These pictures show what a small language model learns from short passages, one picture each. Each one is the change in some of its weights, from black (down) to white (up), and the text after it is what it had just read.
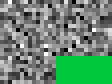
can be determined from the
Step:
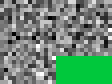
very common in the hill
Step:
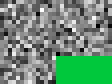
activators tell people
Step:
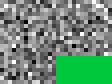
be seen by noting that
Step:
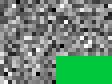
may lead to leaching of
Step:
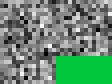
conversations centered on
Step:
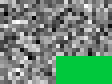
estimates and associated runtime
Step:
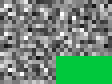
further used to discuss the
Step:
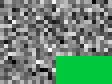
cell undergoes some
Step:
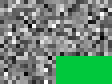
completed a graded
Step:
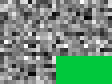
is much stronger for the
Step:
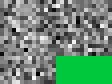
territories worldwide
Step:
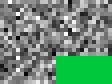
sensor arrays without
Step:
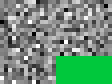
as per standard protocols
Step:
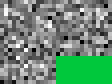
for the turning process
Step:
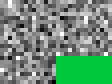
will die, but
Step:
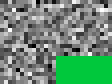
or tensor spherical
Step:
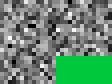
actuation reachability,
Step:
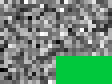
Finally, we note that
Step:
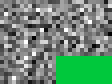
their gender reported much lower
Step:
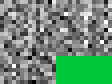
the identification, and the
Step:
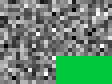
metric of the coupled
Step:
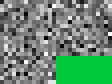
exciting studies that require a
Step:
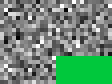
see that the period of the
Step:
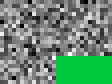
YS edited the
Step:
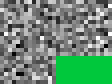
exile for them. As
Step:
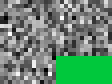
slowly lose energy
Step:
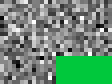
its generalizations the
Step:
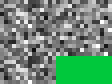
measuring changes in
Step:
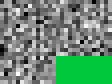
Paradoxes and
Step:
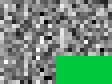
has now become one of the
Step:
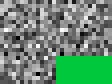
the effective channel error using the
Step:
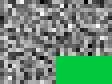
body. The result will
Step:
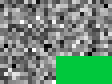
and $\tilde\Phi$
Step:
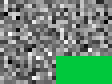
that hackers will become
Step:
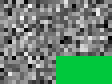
risks of environmental
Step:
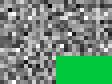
as the platform for providing some
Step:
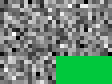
Concept} The output stage
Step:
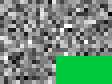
the first one. Then it
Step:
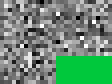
stand for the paired
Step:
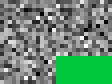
the end-effector to
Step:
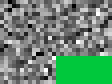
place of the null
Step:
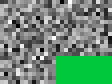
antihistamine and
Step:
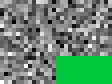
hand known to prevail
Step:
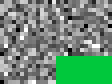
the linear term in the expansion
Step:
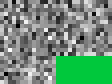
galactic discs,
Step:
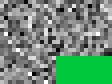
Delbo, M.,
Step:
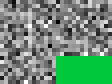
N. R. and
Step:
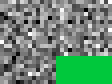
are now the basic terms in
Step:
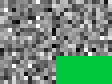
the variation inferred
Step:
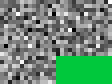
objects to the edge
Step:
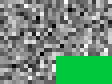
The poles, where the
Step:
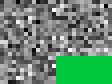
than \name's.
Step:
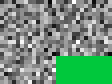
this new material, as it
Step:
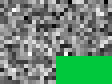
a trench, for
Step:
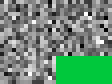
the trainers, a
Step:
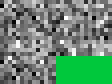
Fo : Formal analysis
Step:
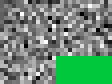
Also, a man
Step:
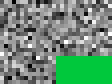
time, generate data to be
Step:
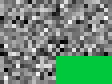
implements its idea
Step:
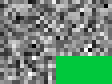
and metallic wire
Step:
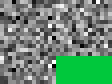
still considered experimental and there is
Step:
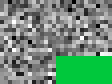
\bibitem [{\citenamefont
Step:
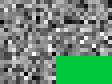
In contrast, remediation
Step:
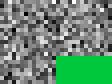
language that uses a
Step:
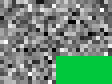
effectively acts as a
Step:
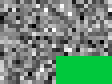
- is the energy of plane
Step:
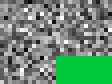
pretty well to the
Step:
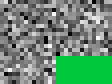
oval in shape,
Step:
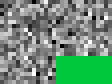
Today, it is
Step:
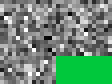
angle calibrator,
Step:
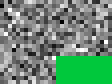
representing the minimal degree
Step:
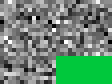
All the data was processed
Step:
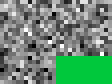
is a critical factor.
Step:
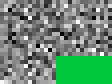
10]. According to
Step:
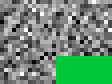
wind losses at large
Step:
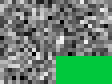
potentially involves different
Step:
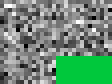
test results is 1043
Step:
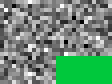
be held responsible for
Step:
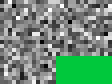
yielding exclusively
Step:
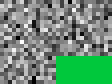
and 8 metros.
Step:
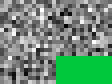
in temperature can be seen when
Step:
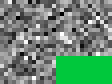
assumed that each particle is subject
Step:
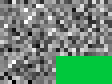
\dspol via
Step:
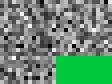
therapy are at
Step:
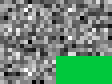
to identify trends,
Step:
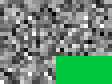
Judge, T.
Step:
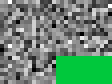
Promote for reuse
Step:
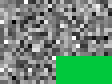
by the Pierre
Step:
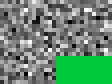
(image from J.
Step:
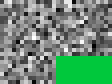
biological activities¹, and
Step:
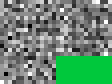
shifted to the right
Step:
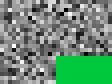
that drilling through
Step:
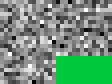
connected to it, on
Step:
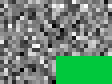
ab initio}
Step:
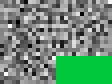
analytes and the matrix
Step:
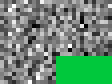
proper sorting of
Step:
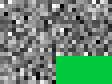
semiconductor quantum
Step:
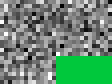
be conveyed to
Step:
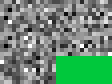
to syllables,
